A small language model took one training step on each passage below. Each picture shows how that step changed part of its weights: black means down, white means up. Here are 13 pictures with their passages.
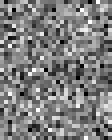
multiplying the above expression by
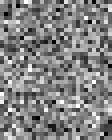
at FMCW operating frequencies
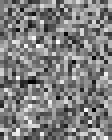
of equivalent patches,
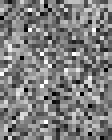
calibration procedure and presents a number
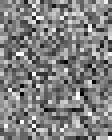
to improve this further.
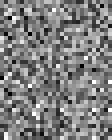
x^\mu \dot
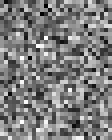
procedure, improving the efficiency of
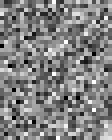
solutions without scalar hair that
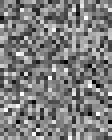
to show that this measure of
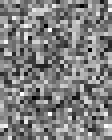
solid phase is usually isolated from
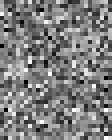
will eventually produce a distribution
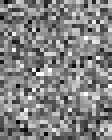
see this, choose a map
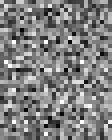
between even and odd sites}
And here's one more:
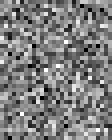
W^+ Z$ and
